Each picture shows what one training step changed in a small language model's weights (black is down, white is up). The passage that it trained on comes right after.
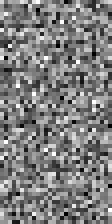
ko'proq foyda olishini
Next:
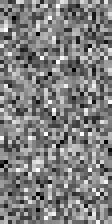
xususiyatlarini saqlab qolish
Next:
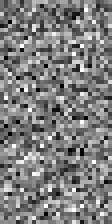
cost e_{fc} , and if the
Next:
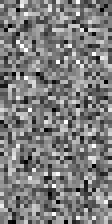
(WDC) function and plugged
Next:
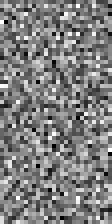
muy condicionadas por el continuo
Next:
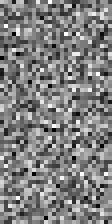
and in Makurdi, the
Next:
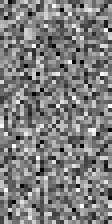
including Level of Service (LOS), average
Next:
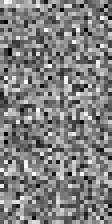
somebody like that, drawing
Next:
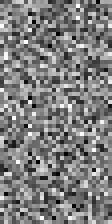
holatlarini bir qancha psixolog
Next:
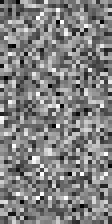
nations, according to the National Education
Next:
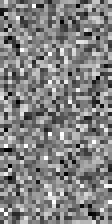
G'AZALIDA FIDO
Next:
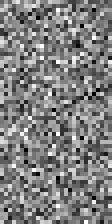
qui permet de répondre à
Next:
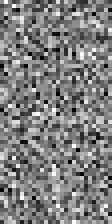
it follows that $d_1 >
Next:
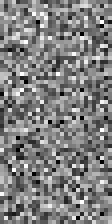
On the other hand, there is very little knowledge
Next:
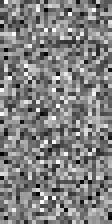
valores tales como la racionalidad,
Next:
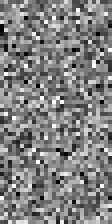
nodal diffusion model. The relative Monte
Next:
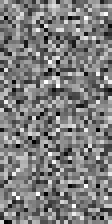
ҳисоботи лойиҳаси
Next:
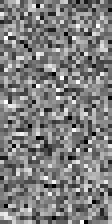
and proteins which may induce various
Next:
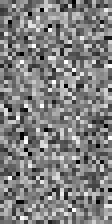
Differenzwert 50,94 %) bei
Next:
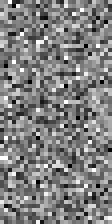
или отдельного академического
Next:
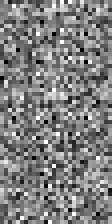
maior endividamento e redução da capacidade
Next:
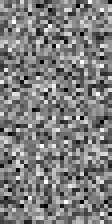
countries and particular developing or remote countries that do
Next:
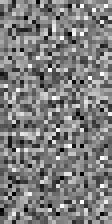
time to interact with the coach and consistent
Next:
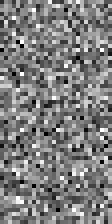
due to its sensitivity in detecting
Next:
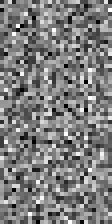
و کیانی، اعظم
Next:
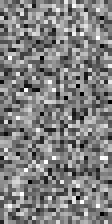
of elliptical cross sections. We
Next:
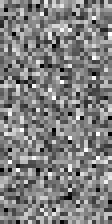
o Processo de Formação Inicial
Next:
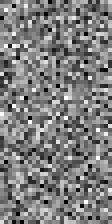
серйозних документах.
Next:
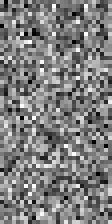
= \mathbf{c}_i)$ with the
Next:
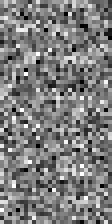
These regional divides are subtle but
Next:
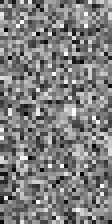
the following conditions: - ten repetitions of
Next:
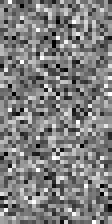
production farm. In its seven year crop
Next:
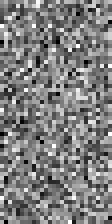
so‘z san’ati nafaqat
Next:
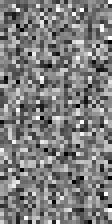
pelvic collection or pelvic
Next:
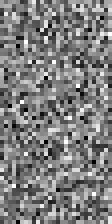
allí, y dice hablando á
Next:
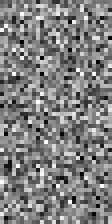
A Study on Economic Psychology*.
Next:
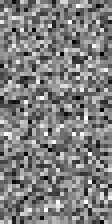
the service is not yet computerized. The
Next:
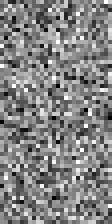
слоев покрытия
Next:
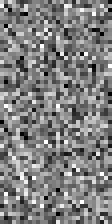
peningkatan lingkungan kerja
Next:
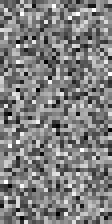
uslubiyati”. Darslik, 2018
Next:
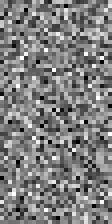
(2017). A Survey of Skyline
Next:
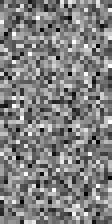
фарқ қилади. Шундай
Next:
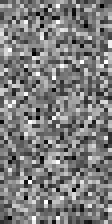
Alloing C., 2011 "Curation
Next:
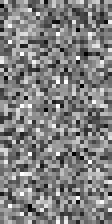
N. Simultaneous determination of
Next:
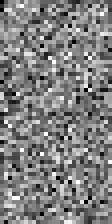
chiqishdi va natijada Dakka va
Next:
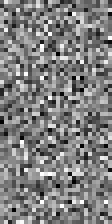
coding was done only by the
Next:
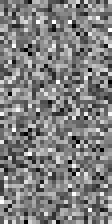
water productivity. – IWMI,
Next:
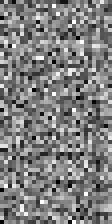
às necessidades coletivas**, sob
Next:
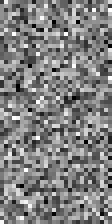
that formal VET qualifications have little
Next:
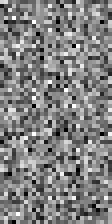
el azar, sostiene que la
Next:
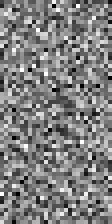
bilan birga har bir taom haqida eng
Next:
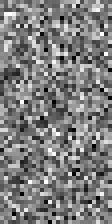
medicine. Neutrophilic
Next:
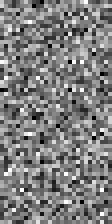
signals related to the abrupt thermal
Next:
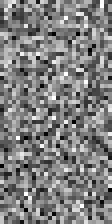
davrdan boshlanib yuzaga
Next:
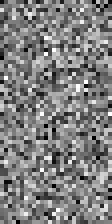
especialmente con la extinción del
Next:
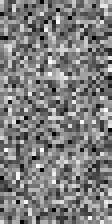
der Erneuerbaren Energien bei
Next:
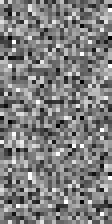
of the dependence of the dependent variable with
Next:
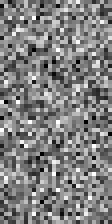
що застосування методологій
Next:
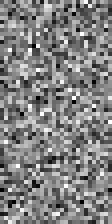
discovered how undergraduate students'
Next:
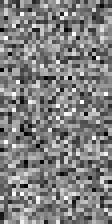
simplemente S. $$f: S
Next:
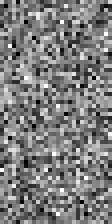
answer, whereas only a minority indicated
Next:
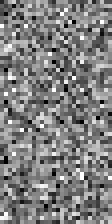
supply of raw materials, irregular
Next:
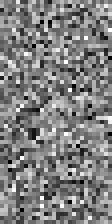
allées chercher, pour les
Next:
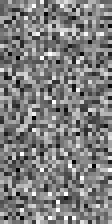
Mondiale della Sanità ha
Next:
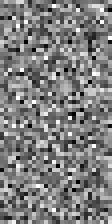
s miernym priebehom
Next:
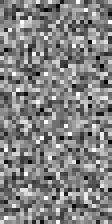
with D-xylitol contributed to
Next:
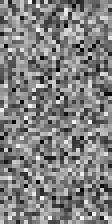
of prioritizing cybersecurity,
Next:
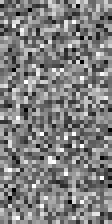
economic progress was followed by a deep implanting
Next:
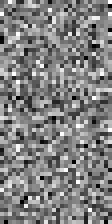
accountant. Waar op dit moment in
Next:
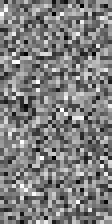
that was not initially intended to test
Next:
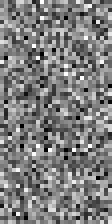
gaymor bo'shlig'ining
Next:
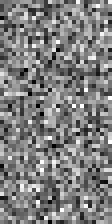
el proceso evolutivo de esas
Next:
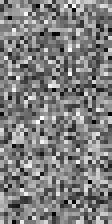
categories. Document IDs shown are
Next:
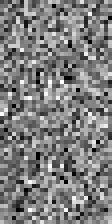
coverage.¹¹ Pini Prato et
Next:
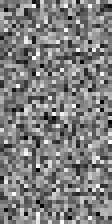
the MN contains a DTS Enabler
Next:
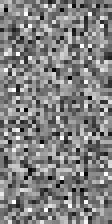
limitation is at a maximum. DATA
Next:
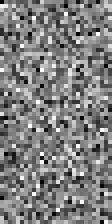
of score following in sheet music given as
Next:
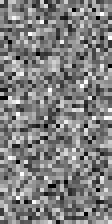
туризма г. Сочи
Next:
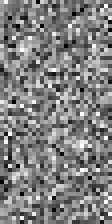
which are to say non-experts
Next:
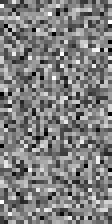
de Murcia. Docente na Universidad
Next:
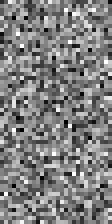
parentheses next to the participant
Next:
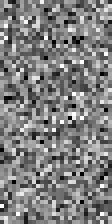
from pirates and facilitating the global
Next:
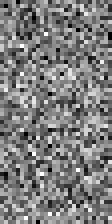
reconstruct the missing detected object
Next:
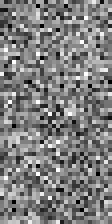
систем, недостатній рівень
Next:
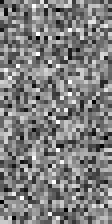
scrittura (per persone con
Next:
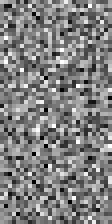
Januar * 7 Februar,
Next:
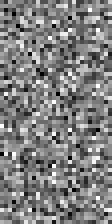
genomic-FM SAE feature
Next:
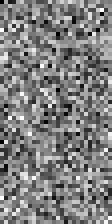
va ularni reabilitatsiya qilish tizimini
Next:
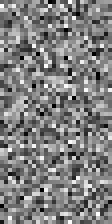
anuncios de energías
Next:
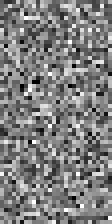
og'ir atletikachilar uchun
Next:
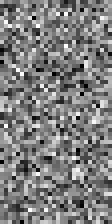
subcutaneous and submucosa area.
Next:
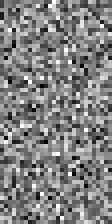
user name, password, user
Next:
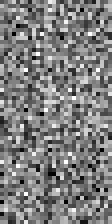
les réactions créatrices
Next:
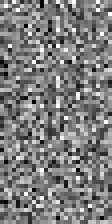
kapitaalkosten zal in het
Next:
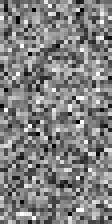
que levam sua produção regional
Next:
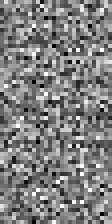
accession and 21 for the second and third).
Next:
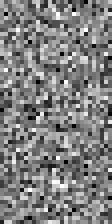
possible to avoid unnecessary increased doses
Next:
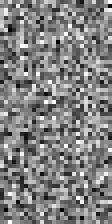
basic sciences students and 23 were clinical sciences
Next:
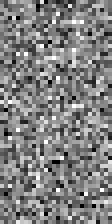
dat ter beurze genoteerde
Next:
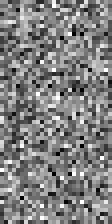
records, the historical events of the construction
